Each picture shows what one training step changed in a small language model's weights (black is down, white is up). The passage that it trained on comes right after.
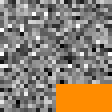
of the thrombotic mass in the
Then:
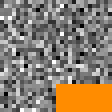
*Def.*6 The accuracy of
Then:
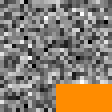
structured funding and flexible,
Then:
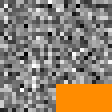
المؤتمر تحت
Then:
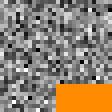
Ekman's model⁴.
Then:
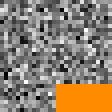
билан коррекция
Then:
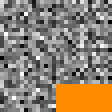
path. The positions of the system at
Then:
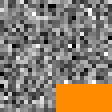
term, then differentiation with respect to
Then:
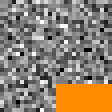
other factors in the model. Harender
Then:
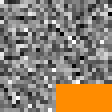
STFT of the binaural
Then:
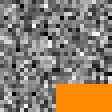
perioperative airway
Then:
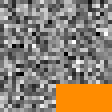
in this company. The questions
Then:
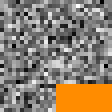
created by the classical EO data
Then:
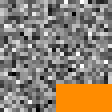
to individuals who had undergone
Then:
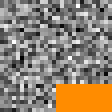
the modern world. The author has
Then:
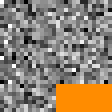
and Earthquake Resistant
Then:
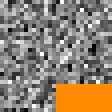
noise terms or IQ imbalances
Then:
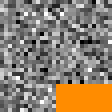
manifest the topological invariance
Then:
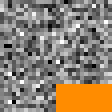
performance of the different ensemble members
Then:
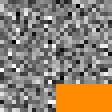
medicamentos. Diretrizes
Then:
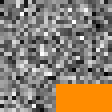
envolvimento contínuo de
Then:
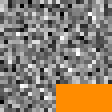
encourage development and integration of the
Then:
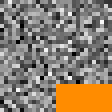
C blok 7-C c) C
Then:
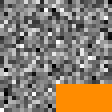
Arduino jeziku za
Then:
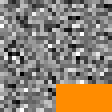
APCs due to the economic
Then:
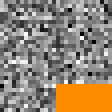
Мещишен І.
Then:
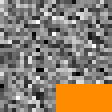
dark matter components. If the
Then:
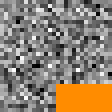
exames laboratoriais
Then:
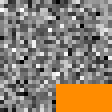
leaves a distinctive
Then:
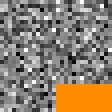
ряд нерешенных
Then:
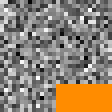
Cuaresma *et al.*,
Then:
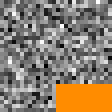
. \end{displaymath}
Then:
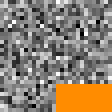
the network - If the maximum activation
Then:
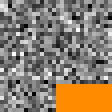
Intermediate precision For the
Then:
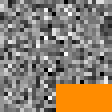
experimental approach and animal model address the
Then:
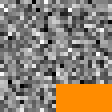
the word as a linguistic
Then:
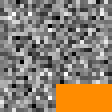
Thus the source model is fully
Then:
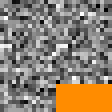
followed by the sale of
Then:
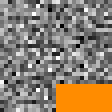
of high level mean score of
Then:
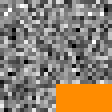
of risk borne by investors is
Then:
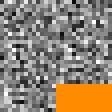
(3) the HeII GP
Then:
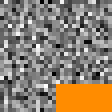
we reformulate the shallow water
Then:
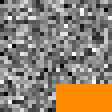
not exist at the moment, but for
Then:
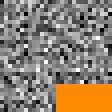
an FE model was generated for a
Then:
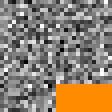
the implementation process still faces several
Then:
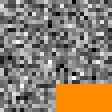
uncertainty of the EFT signal rate
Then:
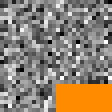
Qiu, et al.}
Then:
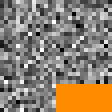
Entwicklung in
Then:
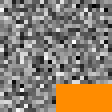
assumed as an example. }
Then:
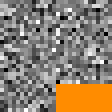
laser energy decreased with increasing density
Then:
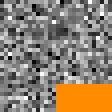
where $I_\text{mon}$
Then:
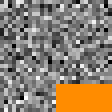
shows a self-dual symmetry between
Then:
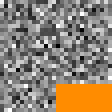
3: Detalhamento,
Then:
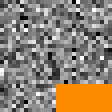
adaptive filter based grid
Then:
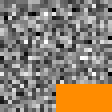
denotatni ham ifodalash
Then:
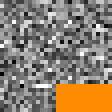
the broadening at half the maximum
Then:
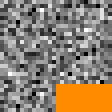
rotate a physical object through
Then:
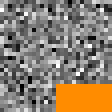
performed by the patient to help clear
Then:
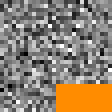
Booster workshops
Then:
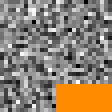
fermions): (i) the
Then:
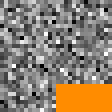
proportions were observed. It is
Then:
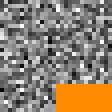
working collaboratively in an online
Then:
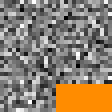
electroweak bosons,
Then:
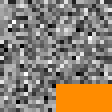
the generation of the SQL
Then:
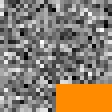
correlated with the cognitive
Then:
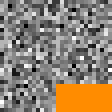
parameters is given by those in the rotation
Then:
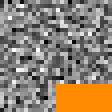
as its particular implementation, comes into
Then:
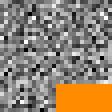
Monitoring – 2019.
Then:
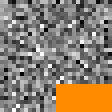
the behaviour of the TES,
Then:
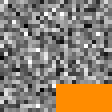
Hubble parameter $H_0$
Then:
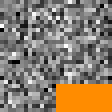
MASALALARI 107
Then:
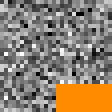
how different technical strategies for
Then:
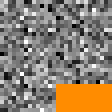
have reported that there were approximately 80
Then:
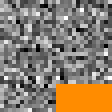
60% dos pacientes
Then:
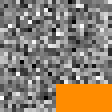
bagi inisiatif,
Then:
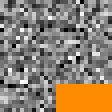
geometry and intensity distributions more
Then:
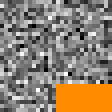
water, a considerable broadening of
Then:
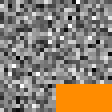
details of the NSDM, including
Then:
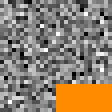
the segment's inferred
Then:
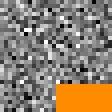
search log data as Nash
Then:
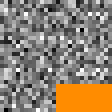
cases. Therefore the threshold level could
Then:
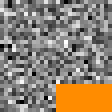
position of the laser beam, the
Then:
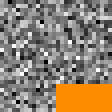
line for European Production of
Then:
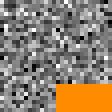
shots, so we report both paths
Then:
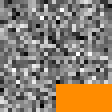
peningkatan jumlah
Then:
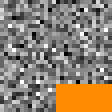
for $H_0$ and
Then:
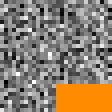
олар бұл
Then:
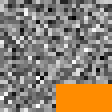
want to evaluate. Our starting
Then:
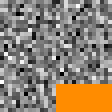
fig. 1. Distribution:
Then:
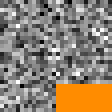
parti, pour savoir qui
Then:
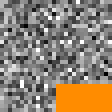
Spraggon, 2021), and
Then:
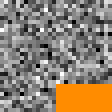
maximizou as vantagens
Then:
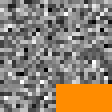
at community level, the unit of study
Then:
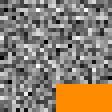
общую сумму 69
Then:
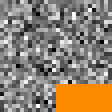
\right]$. Then the
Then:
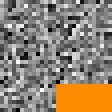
to revolutionize distributed
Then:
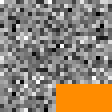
puissance indépendante,
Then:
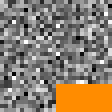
The stress-density coupling constant,
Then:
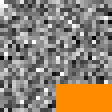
infections particularly affects
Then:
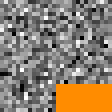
a dignidade da criança
